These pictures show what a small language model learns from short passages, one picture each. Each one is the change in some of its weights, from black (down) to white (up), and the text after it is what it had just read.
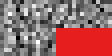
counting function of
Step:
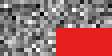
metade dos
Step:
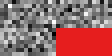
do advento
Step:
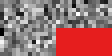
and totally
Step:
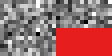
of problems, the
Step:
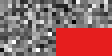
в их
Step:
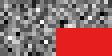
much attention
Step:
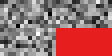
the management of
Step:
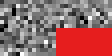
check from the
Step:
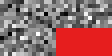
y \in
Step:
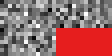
standard way to
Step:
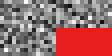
girth than
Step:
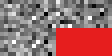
ABA Y
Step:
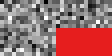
olur, bu
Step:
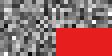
for their support both
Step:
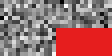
has a value of
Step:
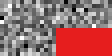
defining a
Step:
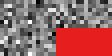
factor seems
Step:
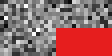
could be accessed
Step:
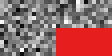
If $n$
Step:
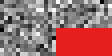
on the rise
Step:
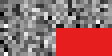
independently and the
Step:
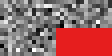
clustering based
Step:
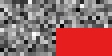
la estructura
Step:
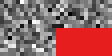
length L , see
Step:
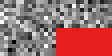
green route
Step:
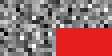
be the same as
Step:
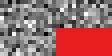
los cuatro
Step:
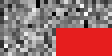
and therefore goes
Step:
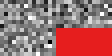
va gapda
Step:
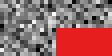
the additive
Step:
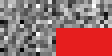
of *Piper
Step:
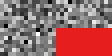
Fig. 6
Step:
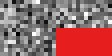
quotient the
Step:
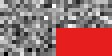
sensitivity of
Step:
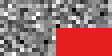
H)$. Then the
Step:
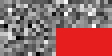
isomorphism. The quadratic
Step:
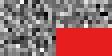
| Nº
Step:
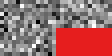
$A$ has
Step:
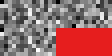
itself; the
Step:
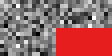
total graphs of
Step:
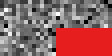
used scientific
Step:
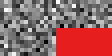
for CERN
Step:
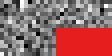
where $F$
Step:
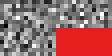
role in assessing
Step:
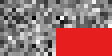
injections of
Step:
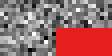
who served as
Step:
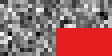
in mathematical
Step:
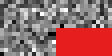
for Indian
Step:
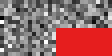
the product category
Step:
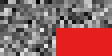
the construction projects
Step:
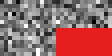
the above theorem.
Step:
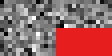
referred to as
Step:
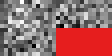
works, we
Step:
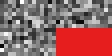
rights but are
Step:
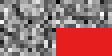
and the number of
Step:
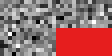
a necessidade da
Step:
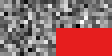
что при
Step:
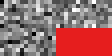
wave, it
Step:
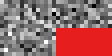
– elementlar)
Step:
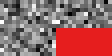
the first claim
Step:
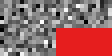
object by the
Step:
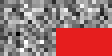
and they are
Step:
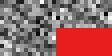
the proposed method
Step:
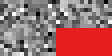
two fungal
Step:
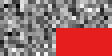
and for $0
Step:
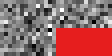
recent literature
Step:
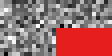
setting under
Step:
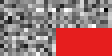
on a space
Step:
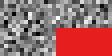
note instead
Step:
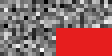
single exception
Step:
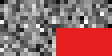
the resulting
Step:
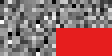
the market for
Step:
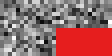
\ldots \circ
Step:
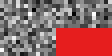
measurable function
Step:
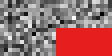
europeus é
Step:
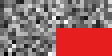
to minimize the
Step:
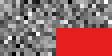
El equipo
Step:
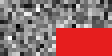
to the lower social
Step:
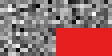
invariant function can
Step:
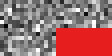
algorithms, specific
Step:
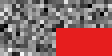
performance compared to the
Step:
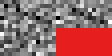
\forall i }
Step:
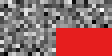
format it.
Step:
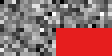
the wrong
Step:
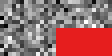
problem in a more
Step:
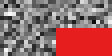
a serious
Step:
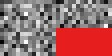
or developing in
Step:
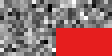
cadre sur
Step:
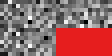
communication systems that
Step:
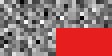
En cuanto al
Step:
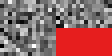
depends only on
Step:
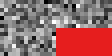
respect to the given
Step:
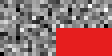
be the vertices of
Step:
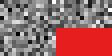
no sense for many
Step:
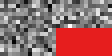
sentences that
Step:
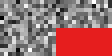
is a smooth,
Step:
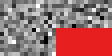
of Research
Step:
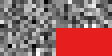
variable demand}.
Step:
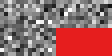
its interior.
